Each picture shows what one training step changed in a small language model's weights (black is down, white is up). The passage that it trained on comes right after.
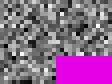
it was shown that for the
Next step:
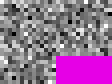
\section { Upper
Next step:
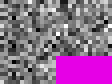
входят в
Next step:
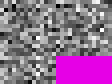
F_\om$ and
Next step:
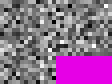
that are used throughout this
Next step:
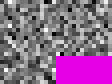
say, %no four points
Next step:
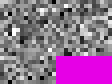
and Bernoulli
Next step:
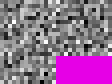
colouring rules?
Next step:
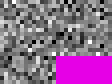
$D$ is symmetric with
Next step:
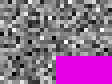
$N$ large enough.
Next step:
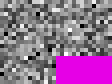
$(2)$, note that every
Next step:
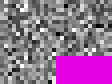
\sbset Y$.
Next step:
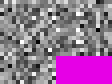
zero pattern which has
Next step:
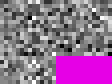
with $U_q (
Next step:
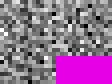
CEN } &
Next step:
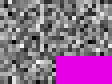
than $\lambda$.} This is
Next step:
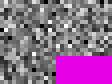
upper sign is chosen in the
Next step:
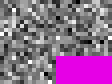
is a nontrivial simple closed curve
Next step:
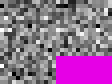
The Ising model can be
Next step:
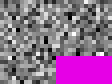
than $dL$, the
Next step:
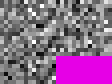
l'esprit de
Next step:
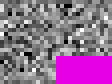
was to look for the solution
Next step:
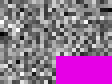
the sum $\sum$
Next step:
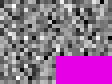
have poor power in our
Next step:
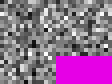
known that we can find a
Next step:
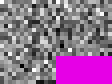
problem having geometry shown in
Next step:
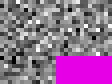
\, \log \rho
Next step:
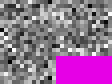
Dependence among
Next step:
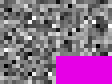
for all $v \in
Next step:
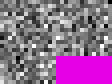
we define the analysis operator
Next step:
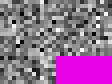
Theorem V.W of
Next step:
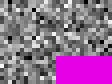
o.n. basis for
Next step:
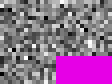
aim of this note is
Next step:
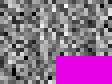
approach should yield estimates which
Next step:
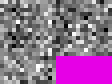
2$ it follows from the
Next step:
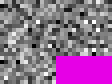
/ \Sigma_n|
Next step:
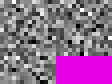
We translate the vectors
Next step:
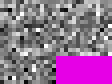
space. The proof is similar
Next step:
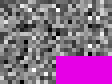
for the algebra of all bounded
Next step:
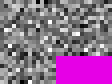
so for the Haar
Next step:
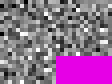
\end{cases} $$
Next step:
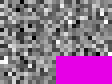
tenu du fait
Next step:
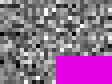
z_0 \rangle
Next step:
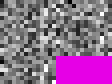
by showing that within the
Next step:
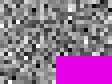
the statement of this result.
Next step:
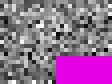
Poisson structures. \subsubsection{}
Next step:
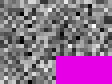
or for just existence (not
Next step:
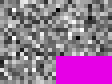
is not clear to us how
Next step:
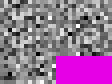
temperature is
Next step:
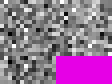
a regularly repeating
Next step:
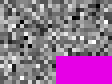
is based on the same
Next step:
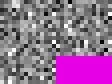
conjugacy classes of such
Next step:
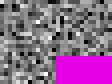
\mathbb{N}$ such
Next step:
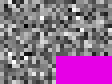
degree of the form,
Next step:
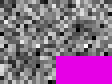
holds at the origin,
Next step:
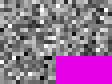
plane, (2) the
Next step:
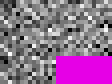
holds almost surely.
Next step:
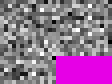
are less than or equal to
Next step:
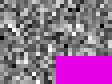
closed subsets $A$
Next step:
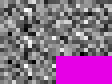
for vector grid functions,
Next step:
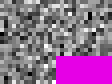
such that one has an estimate
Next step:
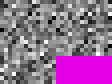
orthogonal idempotents by
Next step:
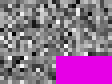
configuration $\mathbf{x}$
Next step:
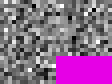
a CW-complex and
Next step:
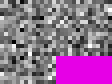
been isotoped (with
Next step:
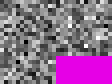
there is a torus component
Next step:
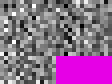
affords the character
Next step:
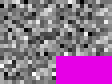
\quad \beta =
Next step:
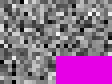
subgroup} of $G$
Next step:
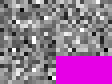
The proof is analogous to
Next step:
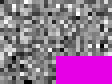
totally geodesic for the
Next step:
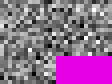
the induced coordinate systems:
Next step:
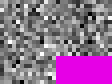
1.1 we recall the
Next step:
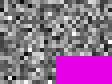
the chain of algebra homomorphisms
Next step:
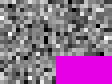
E$, the bilinear and
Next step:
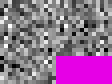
paper presents both his
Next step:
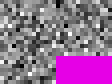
single-step, therefore the
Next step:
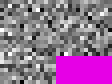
accompanying with such
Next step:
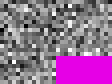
functions equipped with the
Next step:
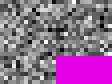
but not in $\Gamma'$,
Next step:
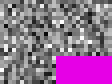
they form a sequence approaching
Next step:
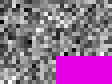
terminology, if we
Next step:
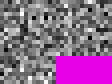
as a finite dimensional vector space
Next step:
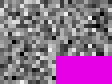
to $L$. \item
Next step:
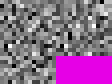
\rightarrow & {\mathcal
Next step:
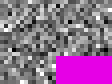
the concept of a
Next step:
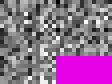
to prove directly by using
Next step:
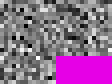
and these two conditions hold if
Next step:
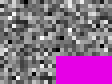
and the Cornack
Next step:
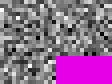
that spans the whole
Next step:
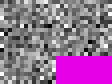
objective value. This problem
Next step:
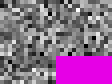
always propagates from
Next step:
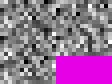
special Lagrangian fibration
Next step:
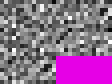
and is closely related to
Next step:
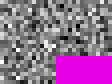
problem for the 3D
